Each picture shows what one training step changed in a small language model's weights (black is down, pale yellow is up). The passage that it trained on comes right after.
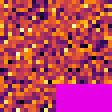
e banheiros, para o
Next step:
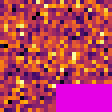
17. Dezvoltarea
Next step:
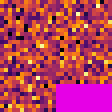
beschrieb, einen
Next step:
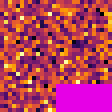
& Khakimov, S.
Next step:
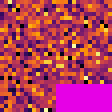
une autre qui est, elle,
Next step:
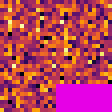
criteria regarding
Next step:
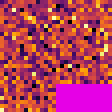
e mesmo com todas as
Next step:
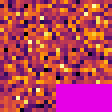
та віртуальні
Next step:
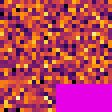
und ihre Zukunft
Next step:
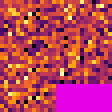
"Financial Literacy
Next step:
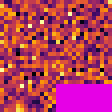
имкониятлари. 4.
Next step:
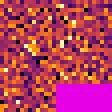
op: „Naar mijn
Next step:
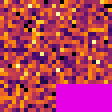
от интенсивности
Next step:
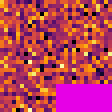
как педагогами, так
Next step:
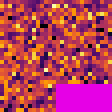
Pusat Kegiatan
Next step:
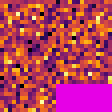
10% щороку.
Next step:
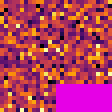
fanlardagi izohi
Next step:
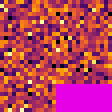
verme yetkileri
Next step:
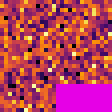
A Polícia Federal
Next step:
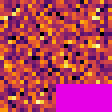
to‘g‘ri tashkil
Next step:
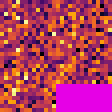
Ko‘lob hokimi
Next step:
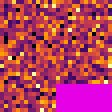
de estudo está localizada
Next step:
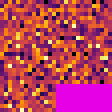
RCS presenta nueve
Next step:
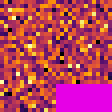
uma casa comercial de
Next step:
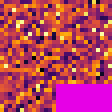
низька якість
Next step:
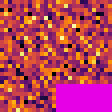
bo'lish, pedagogik
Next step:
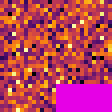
banyak korban
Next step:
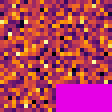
tanlashi va kasbga
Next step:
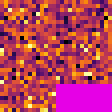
judicial que não se
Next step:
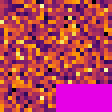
AVC [7]. Para a
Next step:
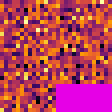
a la vulnerabilidad
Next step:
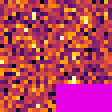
Begitu pula dengan
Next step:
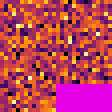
permitan a los estudiantes
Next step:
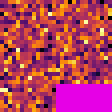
Smith J, Pearce
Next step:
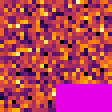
Pró-Plus versão
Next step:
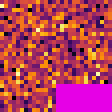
moet, althans daar
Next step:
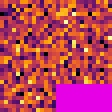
(não a Educação em uma
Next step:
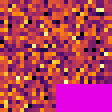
tomoniga yorug‘likka
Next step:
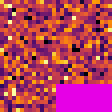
servicios públicos
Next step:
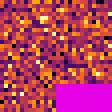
intérieur, posant de
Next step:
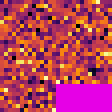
preparada para enfrentar
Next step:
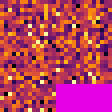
треба нам чим
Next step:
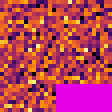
nafaqat yig'ilish
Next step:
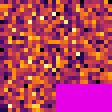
are the main cause of
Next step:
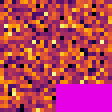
heart rate was 83
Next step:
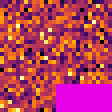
qanday to'siqlarga va
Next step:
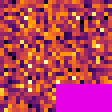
e História.
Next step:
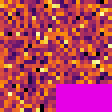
van hun participaties in het
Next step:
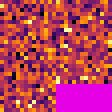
que não se encaixavam
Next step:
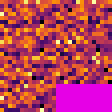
UTILIZATION IN
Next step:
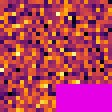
Izmir O‘rta
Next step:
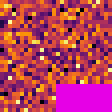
conocimiento de estos ya que
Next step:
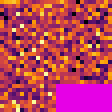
localização e obtenção de
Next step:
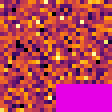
poyalar soni, dona
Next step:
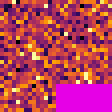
imkanlarına və
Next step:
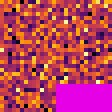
специалистов по
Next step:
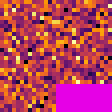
инфляции. Для
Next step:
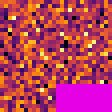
saber interpretar. Eso
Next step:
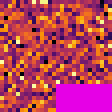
termin sifatidagi
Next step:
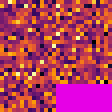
aulas, de modo que se
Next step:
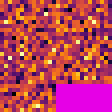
sohalarida nafaqat
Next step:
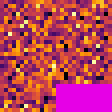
ОТ УЧЕТА
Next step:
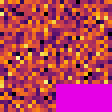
destaque para o SPED
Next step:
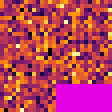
Ultrapassamos a
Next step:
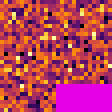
ҳукам. Дарди ў
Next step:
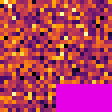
yeb, ko‘z yoshi
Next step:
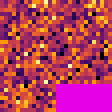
“Bu kurumda,
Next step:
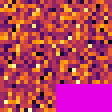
rapport van EIB en
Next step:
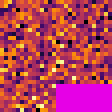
superou as barreiras
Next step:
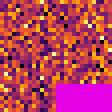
shaklida yoritiladi.
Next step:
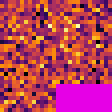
tambak dan tingkat
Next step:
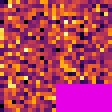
resources policy in the
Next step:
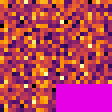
GENDER RESEARCH
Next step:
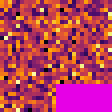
áreas produtivas de
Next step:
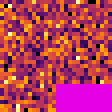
eografik nomlar
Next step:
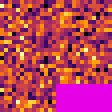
yaratilishi jamiyatning
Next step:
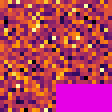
saludable, lo cual es un
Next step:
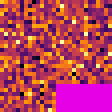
identificar as necessidades dos
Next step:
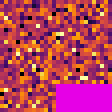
bilan (sur rangidan har
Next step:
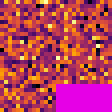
passing on to the latter
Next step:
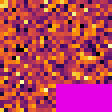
mediciones. Si no es
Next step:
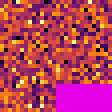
one factor that affect
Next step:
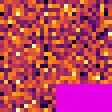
signifikan terhadap
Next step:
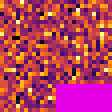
Р.С., Кайюм
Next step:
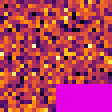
tarbiya va ta'lim
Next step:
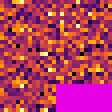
P. Kim D.M.
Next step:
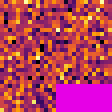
tabuh tari Rejang
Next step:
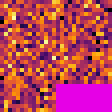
mentioned), which will be
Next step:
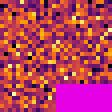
развития цифровых
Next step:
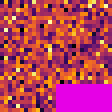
sie alle Verbalform,
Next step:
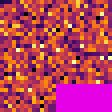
Воловский р-н
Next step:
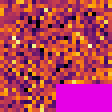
ham mavjud. Umum
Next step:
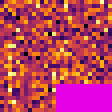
buyuk davlat, buyuk
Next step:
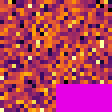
terrain classiques
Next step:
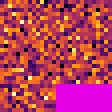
de satisfacción a cada
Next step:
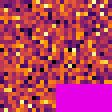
und liefert zugleich
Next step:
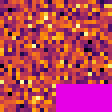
do conhecimento.
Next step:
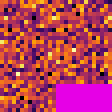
borasida yagona
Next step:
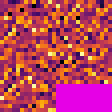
sifatida qalam
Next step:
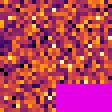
bem como a elucidação
